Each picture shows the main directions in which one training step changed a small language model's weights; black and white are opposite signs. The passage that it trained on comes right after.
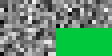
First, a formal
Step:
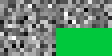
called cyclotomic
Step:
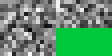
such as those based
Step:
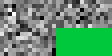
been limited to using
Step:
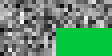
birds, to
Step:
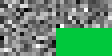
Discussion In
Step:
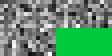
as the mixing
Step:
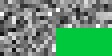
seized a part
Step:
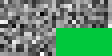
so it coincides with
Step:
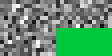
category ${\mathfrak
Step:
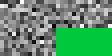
Same experimental observations
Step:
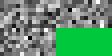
by a large variety
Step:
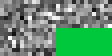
a left and right
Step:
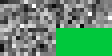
In the general
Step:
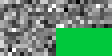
– to design a
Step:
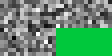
with an automatic
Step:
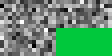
SPH models.
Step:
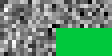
= LCOE
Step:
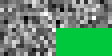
the outset,
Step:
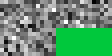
$U \subset
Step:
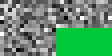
His main research
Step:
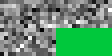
$W$ with
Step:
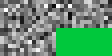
(here test images
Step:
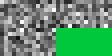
$ as $n
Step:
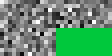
Second, to implement
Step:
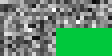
$U $ be
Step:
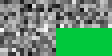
of the forcing
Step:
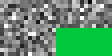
regression: relationship between
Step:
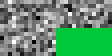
different when the USA
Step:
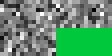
an acetate
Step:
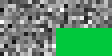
particular, extending
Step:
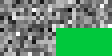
protons and also
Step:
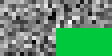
Since the moduli
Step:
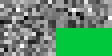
в виду
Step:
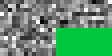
all specimens of very
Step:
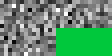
follow separate pathways
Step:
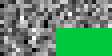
was previously highlighted
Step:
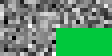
a dean's
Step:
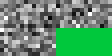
in the case where
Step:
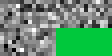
of generating a positive
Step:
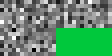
material, physical or
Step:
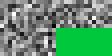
fluid at the
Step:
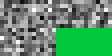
below 1% of
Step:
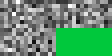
(Refer to
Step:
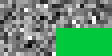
model performance exhibits
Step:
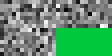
and its applications to
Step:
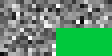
in which the points
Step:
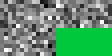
data compilation
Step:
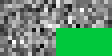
patient and to
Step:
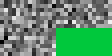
academic libraries
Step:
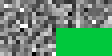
passed through
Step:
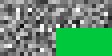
spaces may not have
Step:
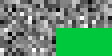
rank, generally
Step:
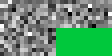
main ring we are
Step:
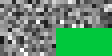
to make comparative
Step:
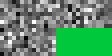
migration, which
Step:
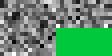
surjective} we
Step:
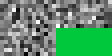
relationship that exists between
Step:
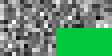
has acquired great
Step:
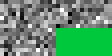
can also be
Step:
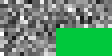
is "to
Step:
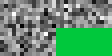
all the Educational
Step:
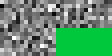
general, are
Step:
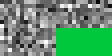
\) is independent of
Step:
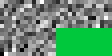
given by Faria
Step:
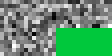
million tons in
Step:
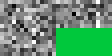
velocity impact is mainly
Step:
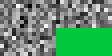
of main object})
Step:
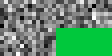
Let $h$
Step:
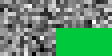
the decision-making
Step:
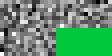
(6) becomes
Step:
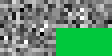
information technology, and
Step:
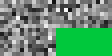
this research and providing
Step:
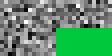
\item If
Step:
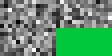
We have first
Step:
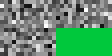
and concentrated
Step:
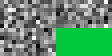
The substitution into
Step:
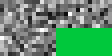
a decrease in
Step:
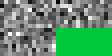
Co Ti 4
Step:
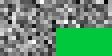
copies of
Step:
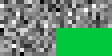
is exposed to
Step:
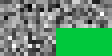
of the traditional
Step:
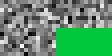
the annual economic
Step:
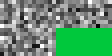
should be noted that
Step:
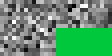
creation of moral
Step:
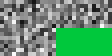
permits direct access
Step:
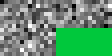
that modifies
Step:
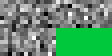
well as the
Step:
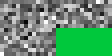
one of the most
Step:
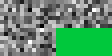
atoms in less
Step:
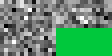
the following theorem:
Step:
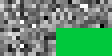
and let $c
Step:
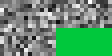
the proper, smooth
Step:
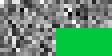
resistance and strength of
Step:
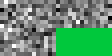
suggest excessive expansion
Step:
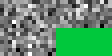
intuitive and
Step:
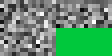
confirmed by
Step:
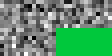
of non-negative
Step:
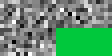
could contribute to the
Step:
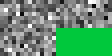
$ that is contained
